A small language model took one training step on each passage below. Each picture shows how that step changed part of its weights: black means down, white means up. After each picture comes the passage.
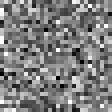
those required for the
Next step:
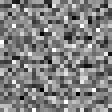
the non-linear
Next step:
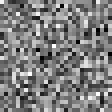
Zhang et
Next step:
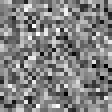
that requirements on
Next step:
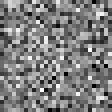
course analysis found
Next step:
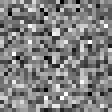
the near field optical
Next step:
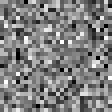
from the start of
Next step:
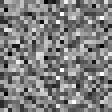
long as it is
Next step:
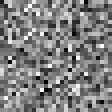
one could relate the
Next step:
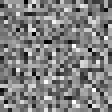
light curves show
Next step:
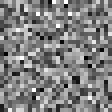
dynamics simulations at a
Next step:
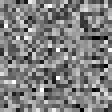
that of the first
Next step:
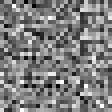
cases, such as
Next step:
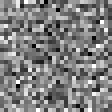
compare the linear
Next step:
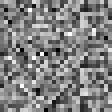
on $F$. This
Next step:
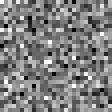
keys of
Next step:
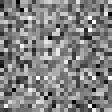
wavelet loss
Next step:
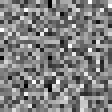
the unification with
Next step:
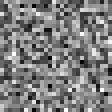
than the collision
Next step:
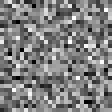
collected. In
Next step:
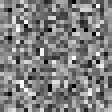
(SR). This
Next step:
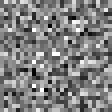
As a first step
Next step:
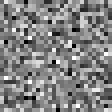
as a function of time
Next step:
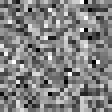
of orthonormal
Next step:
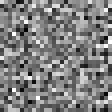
\langle u,
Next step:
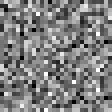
has been applied
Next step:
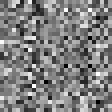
clearly observed
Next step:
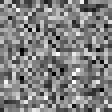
impact. The
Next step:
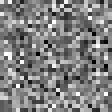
front desk
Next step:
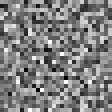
is the state in which
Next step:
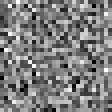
relations we are
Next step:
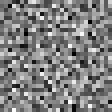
the seed,
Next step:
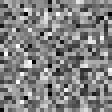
efficiency of
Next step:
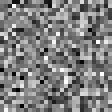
the points. There
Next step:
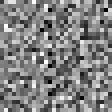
but also after very high
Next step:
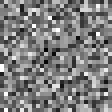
been estimated to be
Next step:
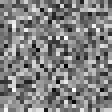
The lower left
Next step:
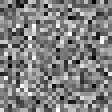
6 Gyr,
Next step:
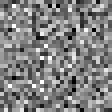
the upflow
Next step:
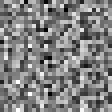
by their trigger
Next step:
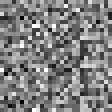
notable trend
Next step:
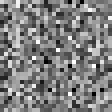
show analytical and
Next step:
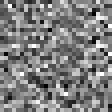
and Markarian
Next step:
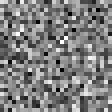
normal data, while
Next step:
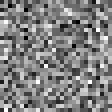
limiting value of the
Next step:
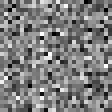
-2 \lambda
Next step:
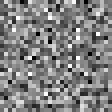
and maybe also at
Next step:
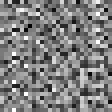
the appearance of
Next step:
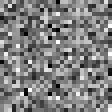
immediately shows
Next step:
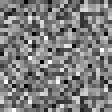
expansion of the
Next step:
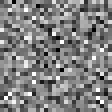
the allocation
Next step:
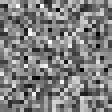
is supported by the
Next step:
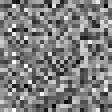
the choice of the
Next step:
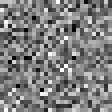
normal direction of the
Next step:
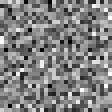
profiles with
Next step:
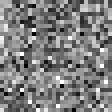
obtained for $b
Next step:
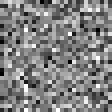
carrier dynamics
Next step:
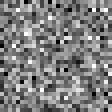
braces is
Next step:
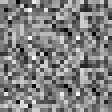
on $\sigma$.
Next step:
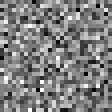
spin state pointing along
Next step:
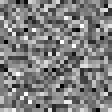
of the galaxy and
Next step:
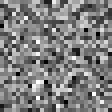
be made larger than
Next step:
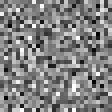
rotated by
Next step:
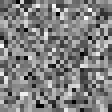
of chemical
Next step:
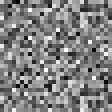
the parameter choices
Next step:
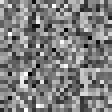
F. \newblock
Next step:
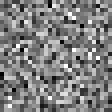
the networks we can
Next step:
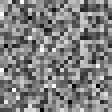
a minimum distance for
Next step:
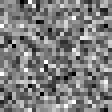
model variant}
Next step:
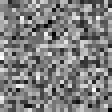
\xmark &
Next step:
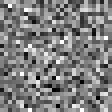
evolution of these variables
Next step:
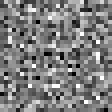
fields are significantly more
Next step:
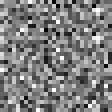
sky in the
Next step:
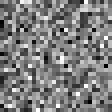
In contrast,
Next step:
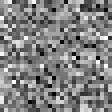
for maintaining the
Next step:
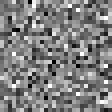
the $\langle 110
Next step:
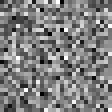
triangles show the
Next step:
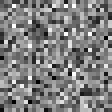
the insulating
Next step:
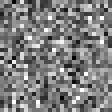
steps. Best
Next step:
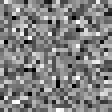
as a function of
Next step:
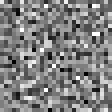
complementarity between
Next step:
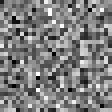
for $\piz$
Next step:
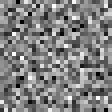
the context of this
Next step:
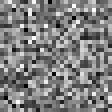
determined and/or
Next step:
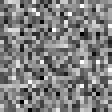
than recently proposed
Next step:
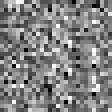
flatter effects. This
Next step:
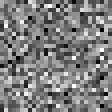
that of Cr.
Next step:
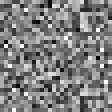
the fluxes and
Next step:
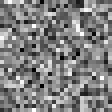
errors for a
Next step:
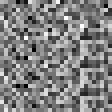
of the theory to
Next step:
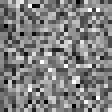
proposed methods, we
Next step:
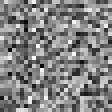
timed; and then
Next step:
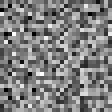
string, the
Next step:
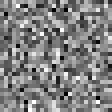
a given day
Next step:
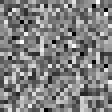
The filled
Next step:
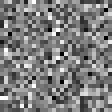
that can serve
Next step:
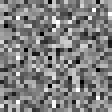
have combersom
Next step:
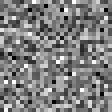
distribution of the infection
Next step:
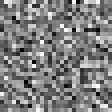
should satisfy any
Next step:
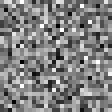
it via timing
